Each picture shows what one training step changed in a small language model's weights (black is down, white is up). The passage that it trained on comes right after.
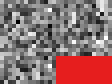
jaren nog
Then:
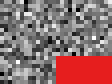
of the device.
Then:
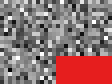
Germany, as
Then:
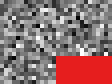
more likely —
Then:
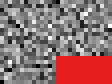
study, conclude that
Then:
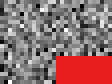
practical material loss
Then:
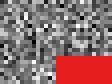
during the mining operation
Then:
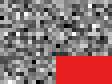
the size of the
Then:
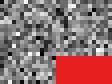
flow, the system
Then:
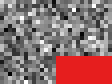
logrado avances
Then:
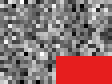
de políticas
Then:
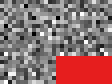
the general public is
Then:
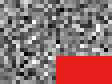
growth and development.
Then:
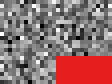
implantou uma
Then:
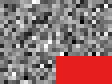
interés en estos
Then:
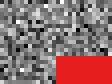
futher evidence
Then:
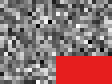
juntas fazem
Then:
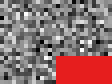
the investigation and
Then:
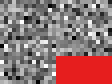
uchun $B
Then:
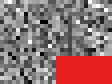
fruit trees
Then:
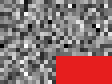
of this article is
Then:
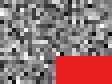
Bu yoshda
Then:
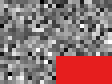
topography was
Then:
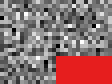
the literature shows
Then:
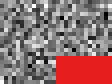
rubrics to assess
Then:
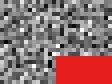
accounting information
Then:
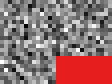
más analítica y
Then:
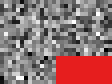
oportunidades de
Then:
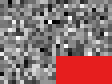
cyanides and
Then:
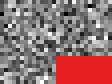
se encuentra
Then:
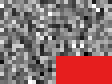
at tennis
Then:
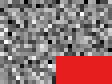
we can conclude that
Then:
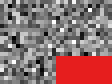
benefits and
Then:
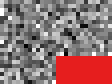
visual materials are not
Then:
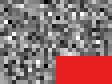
the same place at
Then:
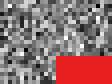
are linguistic
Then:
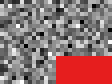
are set at the mid
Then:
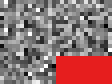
e autonomo
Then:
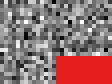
aussi bien
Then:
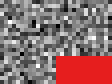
do coeficiente
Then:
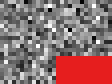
ҳам туб
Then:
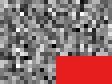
of European,
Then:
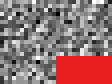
ways to equalize
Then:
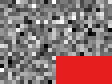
4. The subjects
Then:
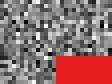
while other applications were
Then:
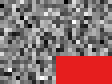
document decline,
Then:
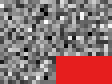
their Priors.
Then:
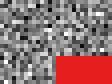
ViT design by
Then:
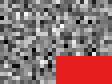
the gym at least
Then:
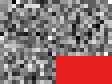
2 курса
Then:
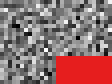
phase 2nd phase
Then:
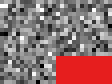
y SQS son
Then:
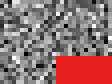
explains how this
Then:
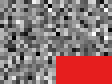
is used as a control for
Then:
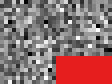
much as possible in
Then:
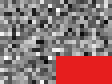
b) Summary
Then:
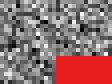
different geometric
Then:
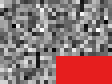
of developing simple
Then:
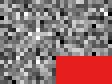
the use of artistic
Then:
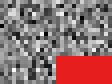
Targeting needs
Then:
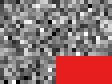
various broad
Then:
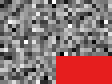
foram morar
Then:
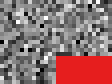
imparcialidade e
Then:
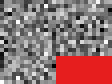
that employing different
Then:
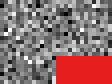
Develop a unified
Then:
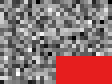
aceitação total
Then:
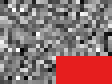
of year. It is
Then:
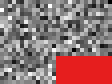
Army. In an
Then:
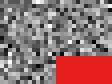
tools such as
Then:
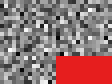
concern, as the
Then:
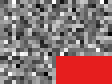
но ее можно
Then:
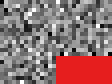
study group and controls,
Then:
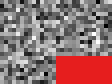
opportunities and
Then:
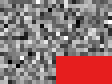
kelishi uchun
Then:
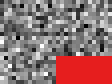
our data in such a
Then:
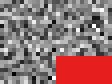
executive functions
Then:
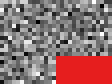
showed that the relative
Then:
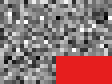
different scenes of
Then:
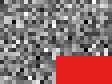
other statistical models
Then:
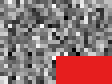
en su totalidad
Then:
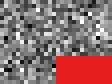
do Programa de
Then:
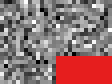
behaviours are
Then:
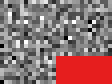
the scenario is
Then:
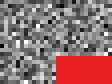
the Agencys
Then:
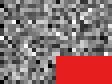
measured them using the
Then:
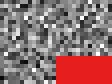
make course
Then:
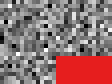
in such areas as
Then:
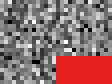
but the number decreased
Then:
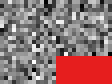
a significant research issue
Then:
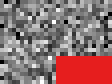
MTMC vary
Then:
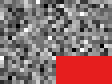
were design concepts of
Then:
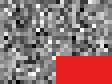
behavior of a
